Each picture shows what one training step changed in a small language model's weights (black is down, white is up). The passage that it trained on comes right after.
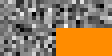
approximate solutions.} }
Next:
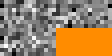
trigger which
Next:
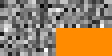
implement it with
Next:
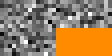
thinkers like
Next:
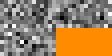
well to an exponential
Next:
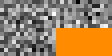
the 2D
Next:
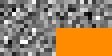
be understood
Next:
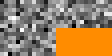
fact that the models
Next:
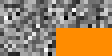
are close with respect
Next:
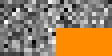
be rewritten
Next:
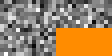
theorem we derive
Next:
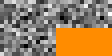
and time to determine
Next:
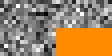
de Chile,
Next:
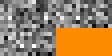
observation of true
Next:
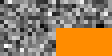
new sequences,
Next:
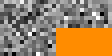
and pH were
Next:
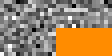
if $x
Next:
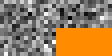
and index 2 current
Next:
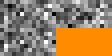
type and rank
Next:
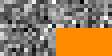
to transform the
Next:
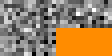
are solved
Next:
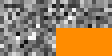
are not going
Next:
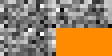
of the original reduced
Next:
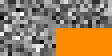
the brain.
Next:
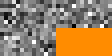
a lecturer
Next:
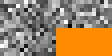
persons referred
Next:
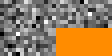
16 healthy
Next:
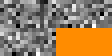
material was obtained by
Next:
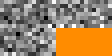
towns to
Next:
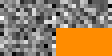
Kepler University
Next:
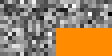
readers because
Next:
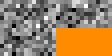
show and comment
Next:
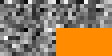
structure from the left
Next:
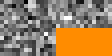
other hand, the
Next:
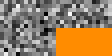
the synthesis
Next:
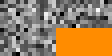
principle all the
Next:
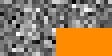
1), research in
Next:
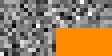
have created a
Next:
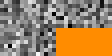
curve segments will
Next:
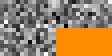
bytes). This
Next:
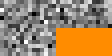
of men with
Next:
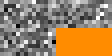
data, products and
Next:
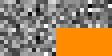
by white
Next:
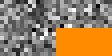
forming the
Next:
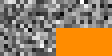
in CAD
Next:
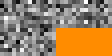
this definition,
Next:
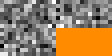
towards the
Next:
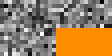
not due to a
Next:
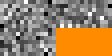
2$ do A
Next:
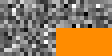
u})$ lead to
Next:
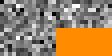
framework. \noindent
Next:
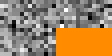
We will show that
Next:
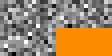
were described using the
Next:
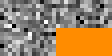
direct summand of
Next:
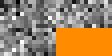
analogue that has
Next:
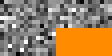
simple, it's
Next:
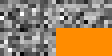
height =
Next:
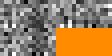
it one of the
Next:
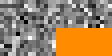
direct sensing
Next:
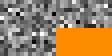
mass at one loop
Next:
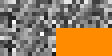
in a finite
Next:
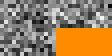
the state transition
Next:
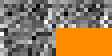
supported as well
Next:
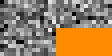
specific choice for
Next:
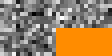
throughput to
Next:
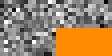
beyond the
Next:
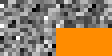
as follows.
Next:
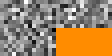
isotopy $\{
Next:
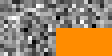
If we replace
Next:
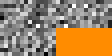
also digital
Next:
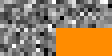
to predict
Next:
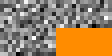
bandwidth constraints of
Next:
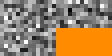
are provided in the
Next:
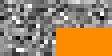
cannot make decisions
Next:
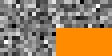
using a line list
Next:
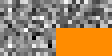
in \S
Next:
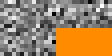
becomes the square of
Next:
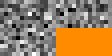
uniform distribution on
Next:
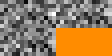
the following test
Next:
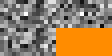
from trials of
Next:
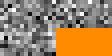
Branches of
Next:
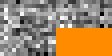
Observe that
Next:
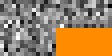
Note that there is
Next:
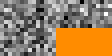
better exposed frame
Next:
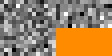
the workflow
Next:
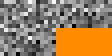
with the energy
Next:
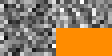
as LQG
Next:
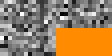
model of getting
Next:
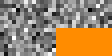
geodesic may
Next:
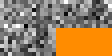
more ways than
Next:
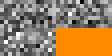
the black spots
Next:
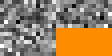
parallel to
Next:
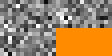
These results are in
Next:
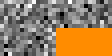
for better visual
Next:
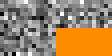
recent iterates while
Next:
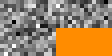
contains $\Z$.
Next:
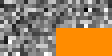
or $\Spec
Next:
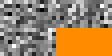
node is always connected
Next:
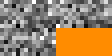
that the term without
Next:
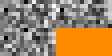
of Conway,
